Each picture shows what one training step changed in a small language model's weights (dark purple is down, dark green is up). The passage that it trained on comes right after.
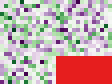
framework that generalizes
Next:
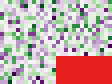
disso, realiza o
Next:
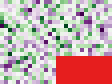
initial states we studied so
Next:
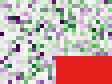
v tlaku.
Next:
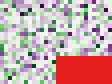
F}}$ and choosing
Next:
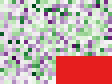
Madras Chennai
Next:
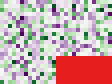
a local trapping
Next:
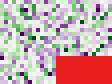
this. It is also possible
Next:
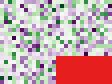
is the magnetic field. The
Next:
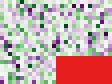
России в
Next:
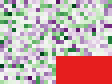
implies that the
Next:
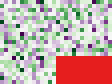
a produtividade e
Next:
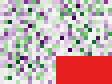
a function of $f$
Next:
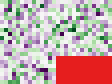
of Lagrange
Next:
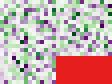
in optical systems. So
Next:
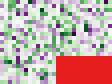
badiiy ishlarni
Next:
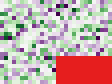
conservado en la
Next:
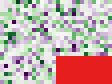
bosib ketadi,
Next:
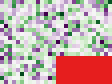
ha comercializado
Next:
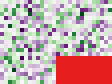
in the fluid
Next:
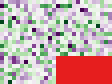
targeted survey
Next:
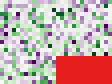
pe discipline
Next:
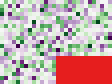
& aplikasi
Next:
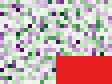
nas suas relações
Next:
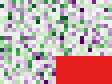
feature systems and brain
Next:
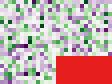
индукция ва
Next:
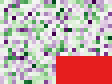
trabajar, día a
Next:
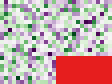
our model the gravitational
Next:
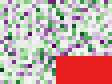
dalam wadah digital
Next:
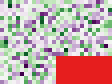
rotation, moreover,
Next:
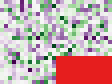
factor 0.82 to
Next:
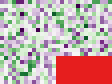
neutron data as we have
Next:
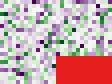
spot is small, when
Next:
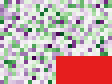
u yanada ijodiy
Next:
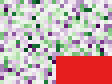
distribution of $\neff$.
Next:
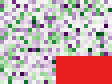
averaging over the
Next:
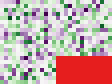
in our exploration of
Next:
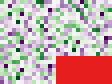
the longitude of
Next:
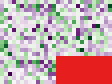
back to this point in a
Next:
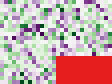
scenarios is to determine
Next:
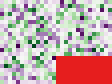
at these relatively high
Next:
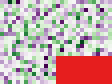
in, dat de markt
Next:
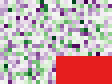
with a molar ratio
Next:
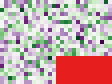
the multiple-pass
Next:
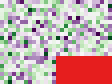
stopping is applied
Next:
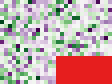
here verify that in
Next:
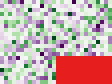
investidores e
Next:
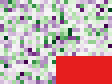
is not organized by
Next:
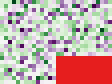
SEI | BP
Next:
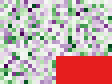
a proxy of the
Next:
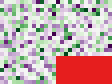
opposite layer.
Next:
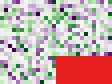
for alle skole
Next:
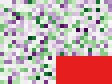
& AlexNet &
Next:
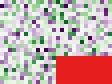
per pixel at
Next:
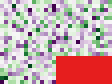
minimal distance,
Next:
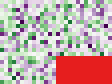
first C-C component
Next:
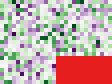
vositalari hamda
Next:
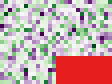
kategorier af
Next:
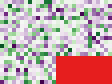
phase 0.5 spectrum,
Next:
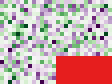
species (including
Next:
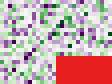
\Delta \geq 0
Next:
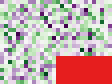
were performed on a
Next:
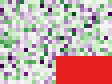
bo'lgan patologik
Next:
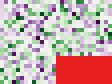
abordagem quantitativa
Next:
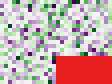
tomography, respectively. This
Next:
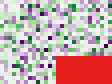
of evaluating the structure functions
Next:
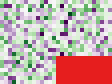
Sterbephase und
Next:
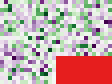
Sebagai tanda
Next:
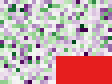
present study, which is
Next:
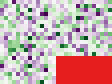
of dimension $C$, the
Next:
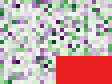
muzeylarga ham
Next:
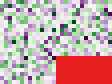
percolation in the
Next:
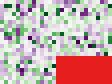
ilmiy markazlar
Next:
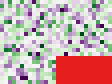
одним і
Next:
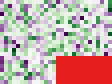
or simple literature review
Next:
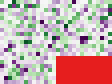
with some comments on effects
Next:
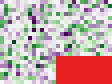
manipular de la
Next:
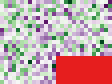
and contravariant
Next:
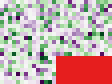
hence a shallower
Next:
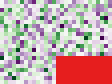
above, we will evaluate
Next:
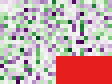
error frequency, since the
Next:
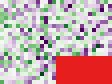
velocity pulse and the
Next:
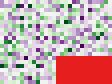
for energies around the peak
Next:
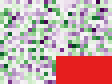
function of on-chip
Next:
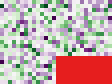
upon tuning the
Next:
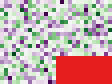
the urban land use
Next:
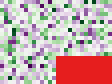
is shown in Fig. 5
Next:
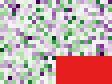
from Earth's
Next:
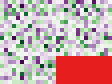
a function of the layer
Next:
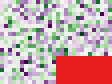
Fermi surfaces
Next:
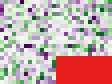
or inverted radio
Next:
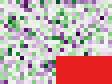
a mixture of
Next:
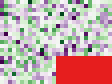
un traslado a
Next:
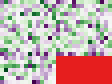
como dispositivos de
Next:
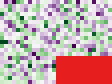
heat as a function of
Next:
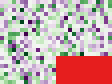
to identify the spectral
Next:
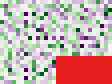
points drawn from a
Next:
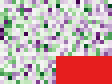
step can be computed
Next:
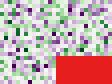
processes over time.
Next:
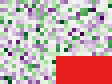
в присуде
